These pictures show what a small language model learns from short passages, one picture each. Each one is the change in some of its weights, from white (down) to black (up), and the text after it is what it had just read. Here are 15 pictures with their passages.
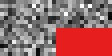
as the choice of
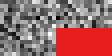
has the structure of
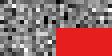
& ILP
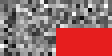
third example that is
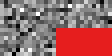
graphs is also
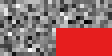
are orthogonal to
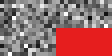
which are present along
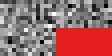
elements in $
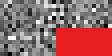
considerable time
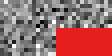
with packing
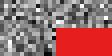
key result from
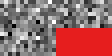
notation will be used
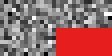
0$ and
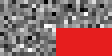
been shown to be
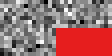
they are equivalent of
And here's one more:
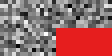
varying parameters
